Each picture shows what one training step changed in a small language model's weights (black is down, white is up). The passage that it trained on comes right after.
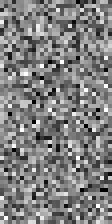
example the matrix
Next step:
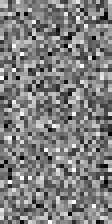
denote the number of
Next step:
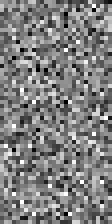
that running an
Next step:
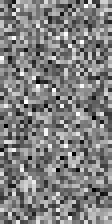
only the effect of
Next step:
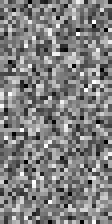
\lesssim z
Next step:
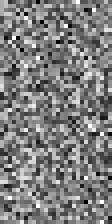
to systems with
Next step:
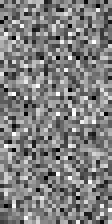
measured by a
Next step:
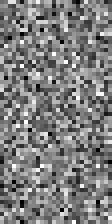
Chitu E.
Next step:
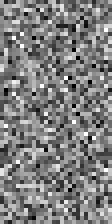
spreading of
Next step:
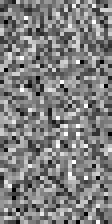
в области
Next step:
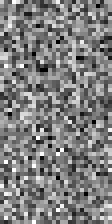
deep learning
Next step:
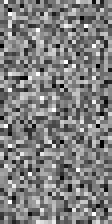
H = si,
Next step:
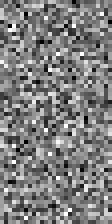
and propagated
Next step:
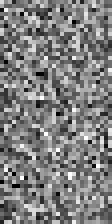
por meio de um
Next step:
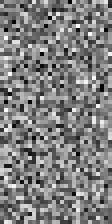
sanos en
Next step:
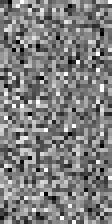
smooth energy
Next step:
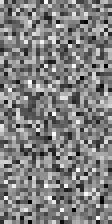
matrix is still
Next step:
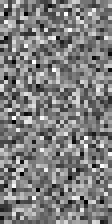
For instance,
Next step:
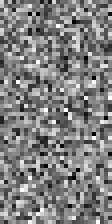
cannot be
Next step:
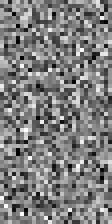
for Complex
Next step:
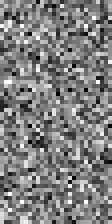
is colour excess
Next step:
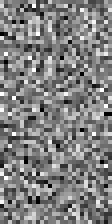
los Andes.
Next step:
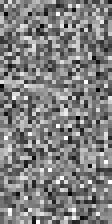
in $e$
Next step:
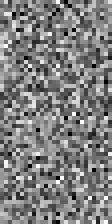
odd number of
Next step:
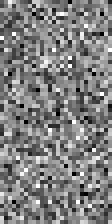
en estudios
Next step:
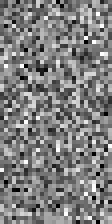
de soluções
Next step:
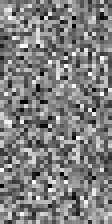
ahora la
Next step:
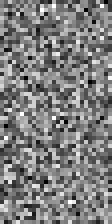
pasaje del
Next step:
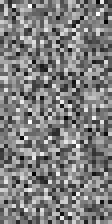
obtained a value of
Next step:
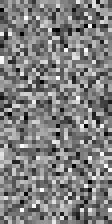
the gaps in
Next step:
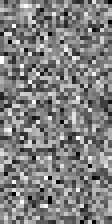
the estimation
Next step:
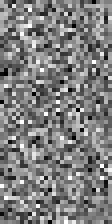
transition) for
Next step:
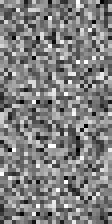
them as the
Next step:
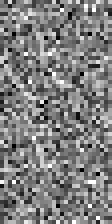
torus, as
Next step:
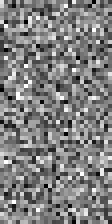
The probability of
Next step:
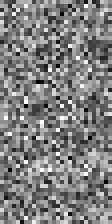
only and very small
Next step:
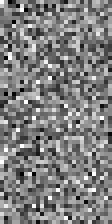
fazerem uma
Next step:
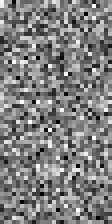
the form of the
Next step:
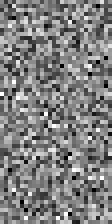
and show that the only
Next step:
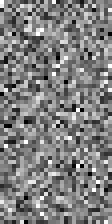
methodology provides
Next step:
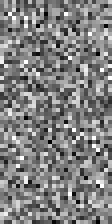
vilami in
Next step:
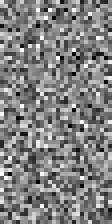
technisch an
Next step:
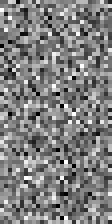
including the radial
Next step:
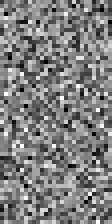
\omega _0
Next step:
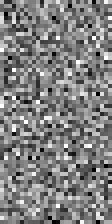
larger key
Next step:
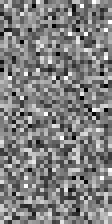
for the coroutines
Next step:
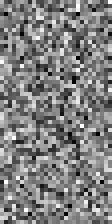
a spherical
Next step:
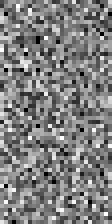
tariff reform
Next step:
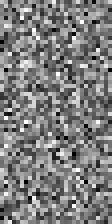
during the
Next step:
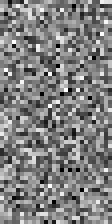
amount of
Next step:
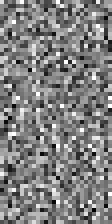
much less
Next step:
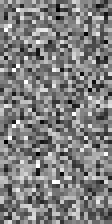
they are used with
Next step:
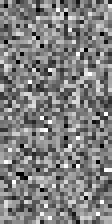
inscribirse en
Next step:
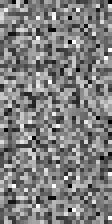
2-form with
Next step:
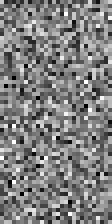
performance, there was
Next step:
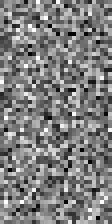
to address the
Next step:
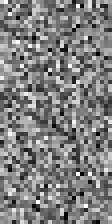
a circle
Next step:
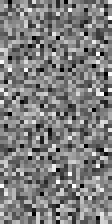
polarization in
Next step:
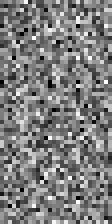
from Rood et
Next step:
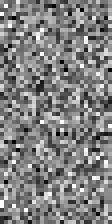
is not active in
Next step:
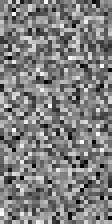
for large $M$,
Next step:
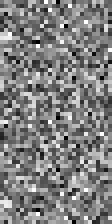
presentadas como
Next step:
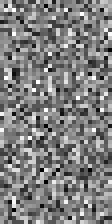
un factor potencial
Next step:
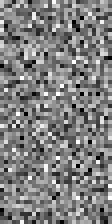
this question,
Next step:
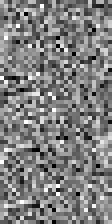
Making use of
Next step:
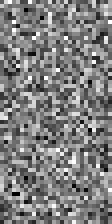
through the antenna
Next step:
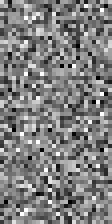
simplifies and
